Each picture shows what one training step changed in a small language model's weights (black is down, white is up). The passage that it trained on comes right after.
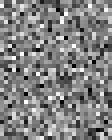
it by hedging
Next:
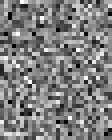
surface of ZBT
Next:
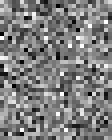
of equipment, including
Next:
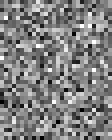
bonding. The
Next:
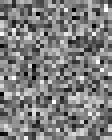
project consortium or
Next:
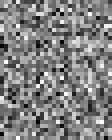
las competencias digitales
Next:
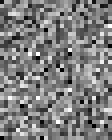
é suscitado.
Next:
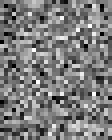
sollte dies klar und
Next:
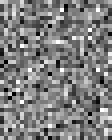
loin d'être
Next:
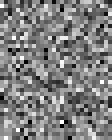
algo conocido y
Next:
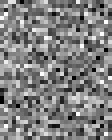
MCT contained in
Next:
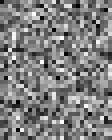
ou faz parte de uma
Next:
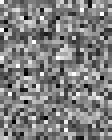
Table 1 shows that the
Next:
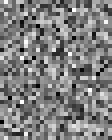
to feel valued
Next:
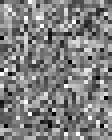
qilishga yordam
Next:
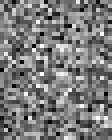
\text{ and }
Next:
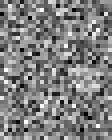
and administrative legal
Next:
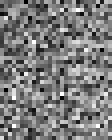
при выраженном
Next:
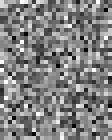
and we conducted a
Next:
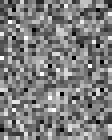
limits t_0 to
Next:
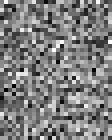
katta ahamiyatga
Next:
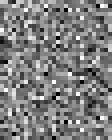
1. Venue
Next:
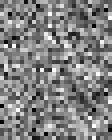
practices for maintaining
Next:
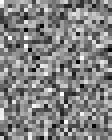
average 3 months,
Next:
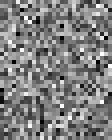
Chile: Ediciones
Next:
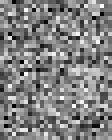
зависимости от
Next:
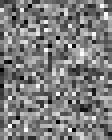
bilim için bir
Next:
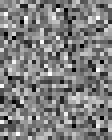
consumed CH by a
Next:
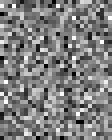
de Hibridização
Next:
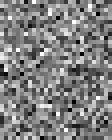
of SQP in
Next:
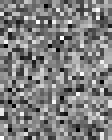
sohasi* deb
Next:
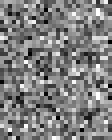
бўлган сифат
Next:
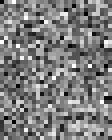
kattalari ishlab
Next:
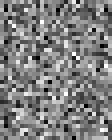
công cụ
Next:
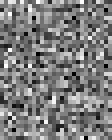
neatly into any one
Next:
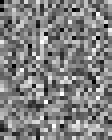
la terapia conductual
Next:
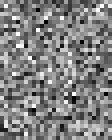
issue for them to perform
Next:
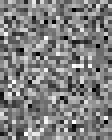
in the dark for 30
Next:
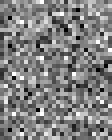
ОВЗ через
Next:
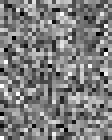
provide short list &
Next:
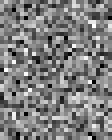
electrostriction or
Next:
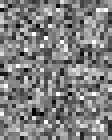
preventing the need of
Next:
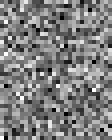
study demonstrated a trend
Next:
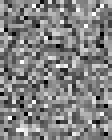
da linguagem.
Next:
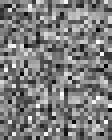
TABLE II
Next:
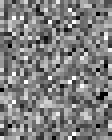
Саме цей процес
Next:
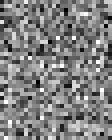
a la alquimia
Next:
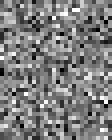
papel central na
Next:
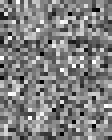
The follow up period was for
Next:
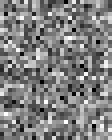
The numbers of
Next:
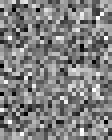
to the ecosystem
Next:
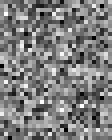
to support the basic
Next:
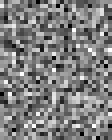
e facilitar o
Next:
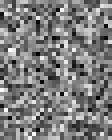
технічне й
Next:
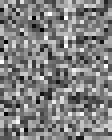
used in previous testing
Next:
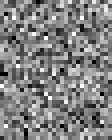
forming the publication
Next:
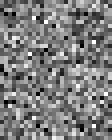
applications. Women
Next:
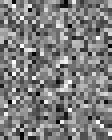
à nouveau les
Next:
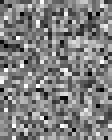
bo'lib xizmat
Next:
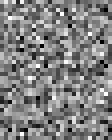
Te no appreciable
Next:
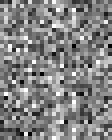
te verrassender
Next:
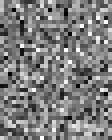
yordam berishini
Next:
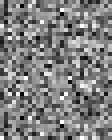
которых на изменения
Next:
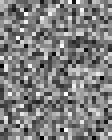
that are experts in their
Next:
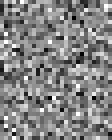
given by WAEC to
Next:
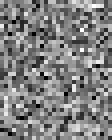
ondernemer te
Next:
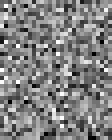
leaves extract.
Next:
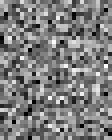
in an increase in the in
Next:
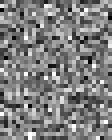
recent years an additional
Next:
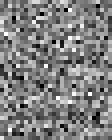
the tens and even
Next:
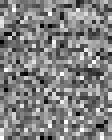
TARZI. In
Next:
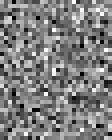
using the MATLAB
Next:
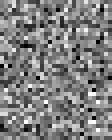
Product Design and
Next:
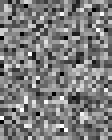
all ways of life.
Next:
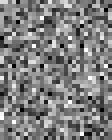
Section 7. It is
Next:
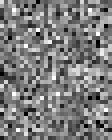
turi hisoblanadi.
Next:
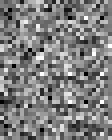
material and immaterial
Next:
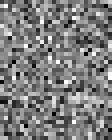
sítio do
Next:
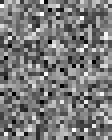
The literal translation,
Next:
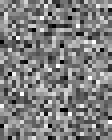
brain function By
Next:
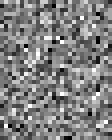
и старше 11
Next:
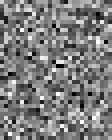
compared with the bridge
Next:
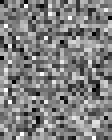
the practices and
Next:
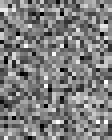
chiqadigan bozor
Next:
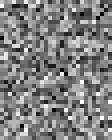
to these questions can
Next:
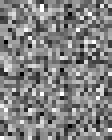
de la Nación en el
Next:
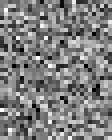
the container's
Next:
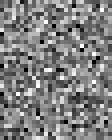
are in line with findings
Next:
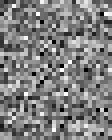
Fiscal Year
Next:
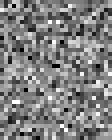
their motivation to
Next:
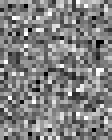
(equivalent to
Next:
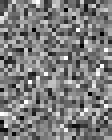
of Muslim rights
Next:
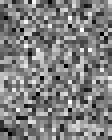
onaning qornida
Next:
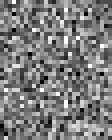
oldini olish;
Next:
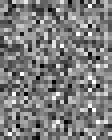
energy sources such as
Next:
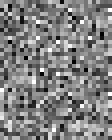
acciones o tareas
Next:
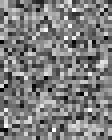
responsible for blowing
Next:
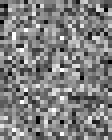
выросшие в
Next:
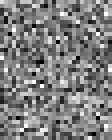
Greater part of
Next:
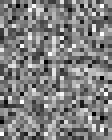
si e do outro na
